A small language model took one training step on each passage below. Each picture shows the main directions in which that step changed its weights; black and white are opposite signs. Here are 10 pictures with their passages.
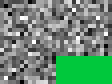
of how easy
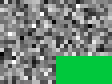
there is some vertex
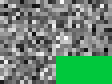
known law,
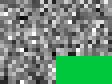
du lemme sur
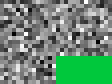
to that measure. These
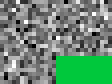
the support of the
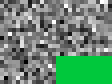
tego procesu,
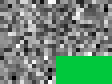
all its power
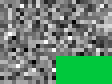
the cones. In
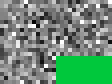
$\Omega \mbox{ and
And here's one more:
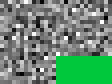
for every $k \geq
